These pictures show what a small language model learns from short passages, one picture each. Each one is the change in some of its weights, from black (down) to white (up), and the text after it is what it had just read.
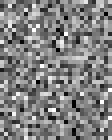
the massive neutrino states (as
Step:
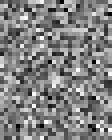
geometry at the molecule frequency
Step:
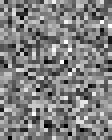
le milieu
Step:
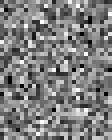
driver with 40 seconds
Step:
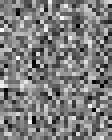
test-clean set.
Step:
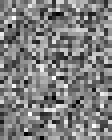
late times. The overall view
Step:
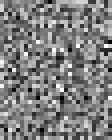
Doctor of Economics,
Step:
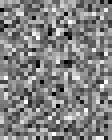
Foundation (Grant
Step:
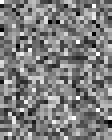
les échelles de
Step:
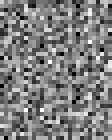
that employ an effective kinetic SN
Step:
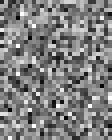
solve this hierarchy is
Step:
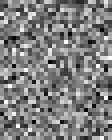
quality, services and
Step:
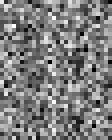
destacar que no que
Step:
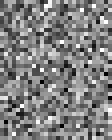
va O'zbekiston Respublikasi
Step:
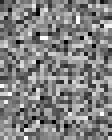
Chironomus sp
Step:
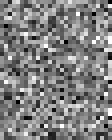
ces dits «
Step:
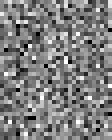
shock back, attaching
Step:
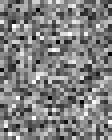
positives are the number
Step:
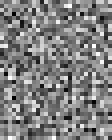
які вимагають від
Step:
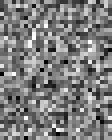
digital format. /
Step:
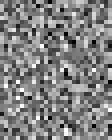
xalqaro kredit
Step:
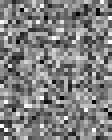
parameters $\lambda_{mi}$.
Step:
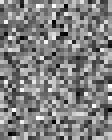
va yo‘lovchi transport
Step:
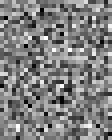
favorable configuration through its
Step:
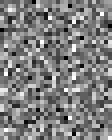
B. **Structural
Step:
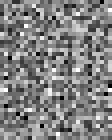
the approximate relation 1
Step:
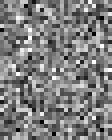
das línguas
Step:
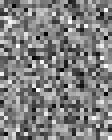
di Trieste,
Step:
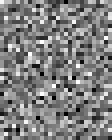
КР. Keywords:
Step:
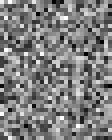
operation, the outlet temperature
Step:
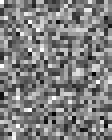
Натижада бу
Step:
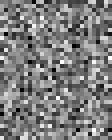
orqali talabalar sportga
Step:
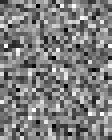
terma jamoasini
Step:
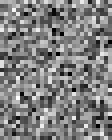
this issue, constructing
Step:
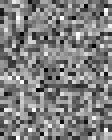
quando se entende o
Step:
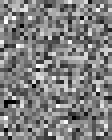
resonator. Another
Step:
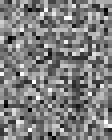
ser refinada para
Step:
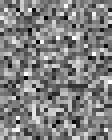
tanda bo`yicha
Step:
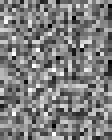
making this data public. We
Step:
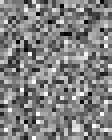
is organized as follows:
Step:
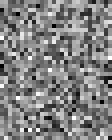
From the data presented one can
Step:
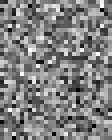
que provocan el
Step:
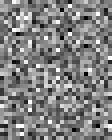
atingindo a cota
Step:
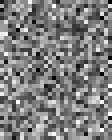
of the XXXII
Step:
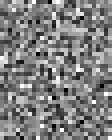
the whole positive law that
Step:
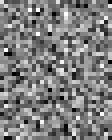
filho especial era motivo
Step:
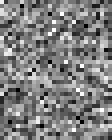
& Dice score \\
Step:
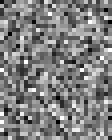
are for the three values of
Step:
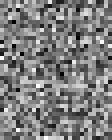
only four modes. The full
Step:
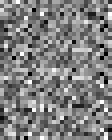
diversity of solitons
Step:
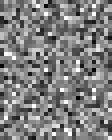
la pérdida de
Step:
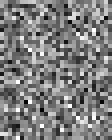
az egyben egy
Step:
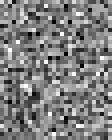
(c) demonstrates that
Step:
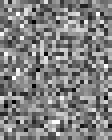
centuries. It
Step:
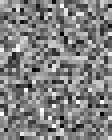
is taken from the brightest
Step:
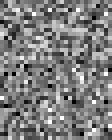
ratio is quite large for the
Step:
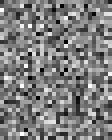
evidente. 5
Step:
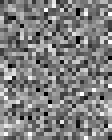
TURCI, R.
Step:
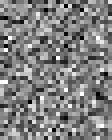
yechish jarayonida
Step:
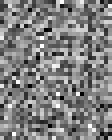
number of the theoretical uncertainties associated
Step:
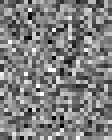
as the amplitude - time modulation
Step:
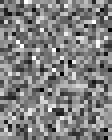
high-resolution 2D
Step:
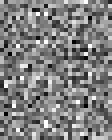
confeccionado a
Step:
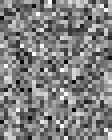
orqali o'quvchilarga
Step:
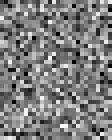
ta'lim masalalarini
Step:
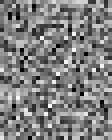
The H$_2$ density
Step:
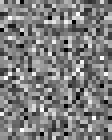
tiga responden.
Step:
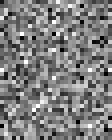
memory accesses but not for
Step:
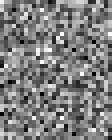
были условно
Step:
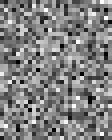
inarticulado de
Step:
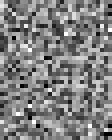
stage of formulation of the
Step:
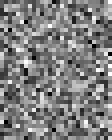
thermally annealed
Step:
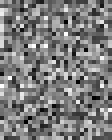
fact to the mathematical asymptotic
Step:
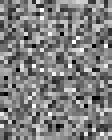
very good qualitative and even
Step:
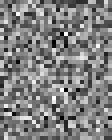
laser pulse propagates
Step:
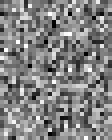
such that the organic
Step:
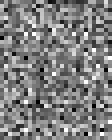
oshirilib, aholiga
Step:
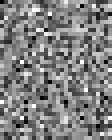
based upon patterned
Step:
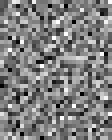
existence of LR's was
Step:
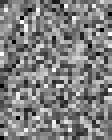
signals was clustered for
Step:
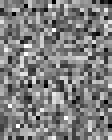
in terms of standard deviation
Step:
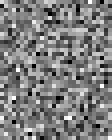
the conformal factor and therefore the
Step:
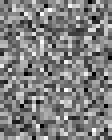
shakllantirishda katta
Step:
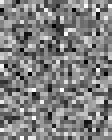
hadamard transformation:
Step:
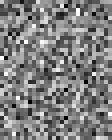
$\eta$ denotes the
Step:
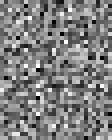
allocation, but acts
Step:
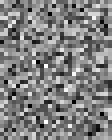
is the typical correlation length of
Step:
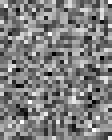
operator is generated by an optical
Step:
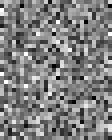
de un entrenamiento en
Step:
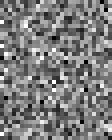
de la danza en la
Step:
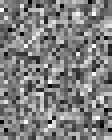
к проблеме исследования,
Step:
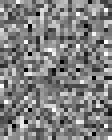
Старик, а
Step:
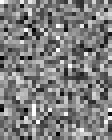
unconventional asymptotic
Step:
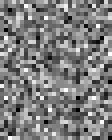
chiqarish va chinni
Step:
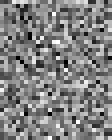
changes in chromium increases
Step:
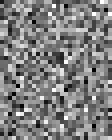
in the form of graphs
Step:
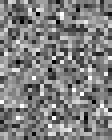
over the lines in the
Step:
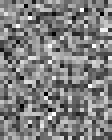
G \left(\frac
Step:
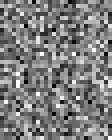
dengan keberanian dan
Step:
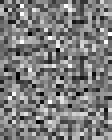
previous reconstructions of average
